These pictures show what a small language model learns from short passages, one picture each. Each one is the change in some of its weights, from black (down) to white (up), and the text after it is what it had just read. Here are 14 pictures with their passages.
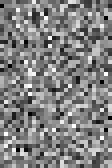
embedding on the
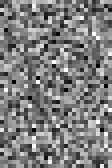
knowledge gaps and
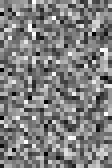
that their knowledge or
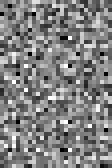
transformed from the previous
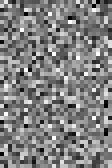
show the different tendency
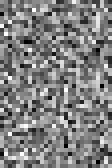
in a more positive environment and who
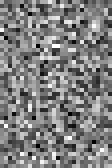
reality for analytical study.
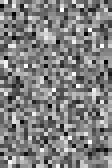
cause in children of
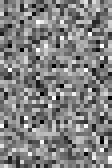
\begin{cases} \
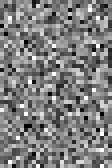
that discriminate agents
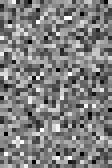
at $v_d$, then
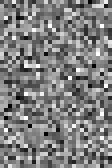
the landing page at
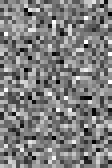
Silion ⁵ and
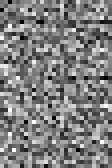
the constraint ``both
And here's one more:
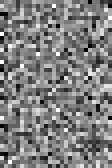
2017). The main objective
